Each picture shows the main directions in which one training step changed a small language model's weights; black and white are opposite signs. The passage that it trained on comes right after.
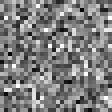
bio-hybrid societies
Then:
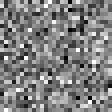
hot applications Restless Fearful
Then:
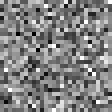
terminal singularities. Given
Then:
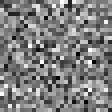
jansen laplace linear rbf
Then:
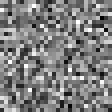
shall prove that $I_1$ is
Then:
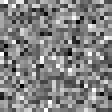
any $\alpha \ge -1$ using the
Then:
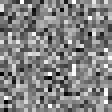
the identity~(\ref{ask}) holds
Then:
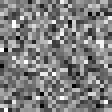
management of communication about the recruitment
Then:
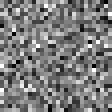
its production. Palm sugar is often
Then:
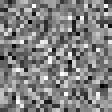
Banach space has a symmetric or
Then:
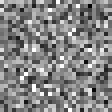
University, Cheongju-si,
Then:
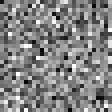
of $\alpha$-stable coherent systems
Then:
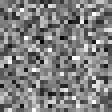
and Gilbert describe that Co-evolution
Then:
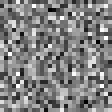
homology classes $a_i,
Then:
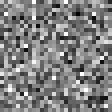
are below 370 Bq/Kg the
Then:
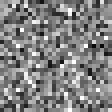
in $\pathsvw$). The elements
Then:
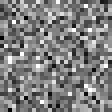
same equivalent circuit model. Results are
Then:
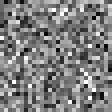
A., & Charpentier,
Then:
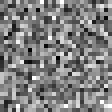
formation is called saturated. A
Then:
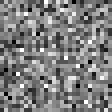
\mathbb{P}^1 \to
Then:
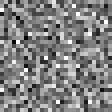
\big) = 1$ for each
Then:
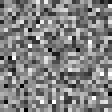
have a greater chance of success and
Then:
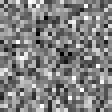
TCI_{avg} ,
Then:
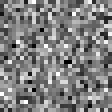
SCIP and the model where no
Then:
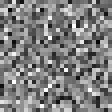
building is satisfied by a gas
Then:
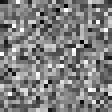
formulation F3 was evaluated for
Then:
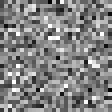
a difficult task, because the texts
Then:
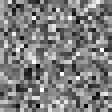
[7-11]. Several techniques are
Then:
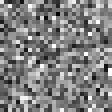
terms. The loss weights are set to
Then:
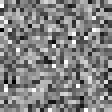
at each point $x_j$. After
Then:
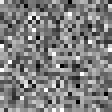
is mainly produced industrially from the
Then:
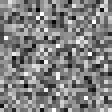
below. If you would like to see examples of
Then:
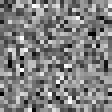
the section $H\cap K$ is
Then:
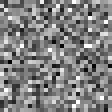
parkinson's patients*. In
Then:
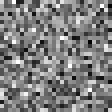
of all zeros and a single one in
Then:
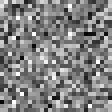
is such a resolution. In order to do
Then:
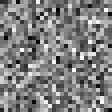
as “making noise”. However,
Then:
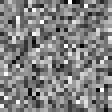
on a fact that there is an equivalence between the
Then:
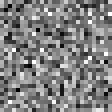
in which the titratable complex
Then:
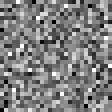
cannot give up or satisfy through the rest of the
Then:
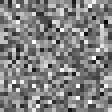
into arrangements that attract about
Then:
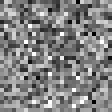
*B. zonata* attained
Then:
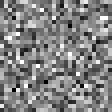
used in a humid environment. Most
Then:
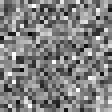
a methodology of how to create a
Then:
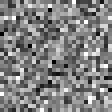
Riemannian manifold and satisfy condition
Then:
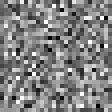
Association of Distance Education
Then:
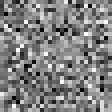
Physics, Government First
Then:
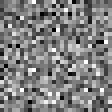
there has been increasing public interest and acceptance of
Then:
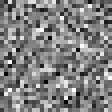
metformin could inhibit
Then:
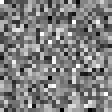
numbers game for the GCM graph
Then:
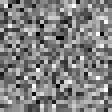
in collective dynamics by a few
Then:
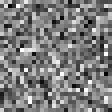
real-time workloads in various
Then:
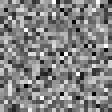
of this phenomenon on the basis of
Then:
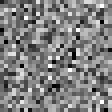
DG methods are robust with respect to
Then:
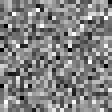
pedagogy. Second, our
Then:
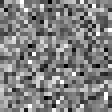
for nutrient availability allowing them to
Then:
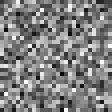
he must exist in reality as well.
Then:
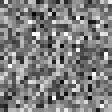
estimated using the onboard sensors
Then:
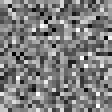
using the empirical samples. Our
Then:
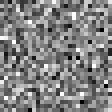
$\CM$ be the minimal elements with respect
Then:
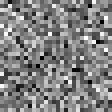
and intelligence. These systems must
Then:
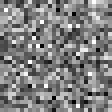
neutral stability conditions (see
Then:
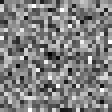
and Okeme, F. O.
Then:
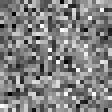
offer a partial counterexample:
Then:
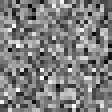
inductive predicate, so {\bf
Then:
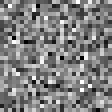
triangles colored with three different colors.
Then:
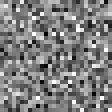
it requires the international community to take a more
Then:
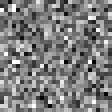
at some point during their lifetime [1].
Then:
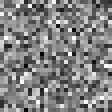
walls from a Neronian
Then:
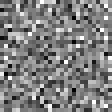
$z_{2}$ be complex numbers satisfying
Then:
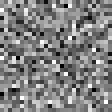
recognized a limitation of methodological in
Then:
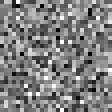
his restoration. Although the word
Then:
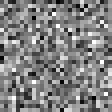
m/z was clearly found in the right
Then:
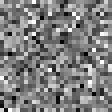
This research project explicitly focuses on the role
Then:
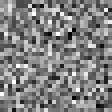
a semi-simple algebraic group
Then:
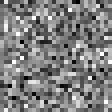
what happened. Those who
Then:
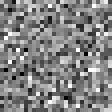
problems in Hilbert spaces from the case of finite space
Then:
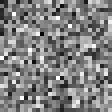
application through the internet, unreliability
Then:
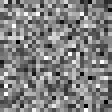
\quad F.f = f \circ
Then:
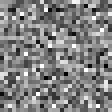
at best there is only a slight reduction
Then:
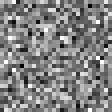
that $f$ (still commuting
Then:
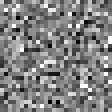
Yuvabalakumaran &
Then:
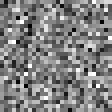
fiber-winding pattern. 1.
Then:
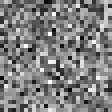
the grad-div stabilization plays
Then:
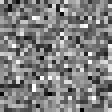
Motivational factors, agricultural
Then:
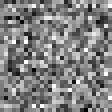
compact orbifold (admits a smooth structure
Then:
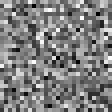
and R. Cucchiara,
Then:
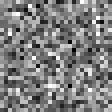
for many smooth mechanical systems can be derived directly
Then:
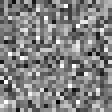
approach described in this report decomposes the
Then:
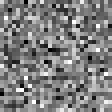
= \text{significant wave
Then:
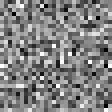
According to Open Science principles,
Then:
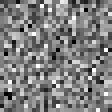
phenomenon, we limit ourselves
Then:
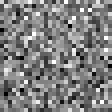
On one hand, we have (19), while
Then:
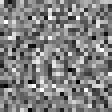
financial interest or any conflict
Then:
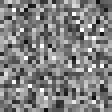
for maximum bandwidth. Fig. 4:
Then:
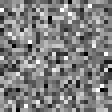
in (5 ml) of dry
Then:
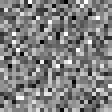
understood since its first observation in the
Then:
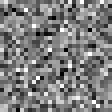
moieties. Fig. 4. AES
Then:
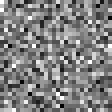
and magnetic hard disk drives approach their
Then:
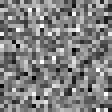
for use in lightweight concrete,
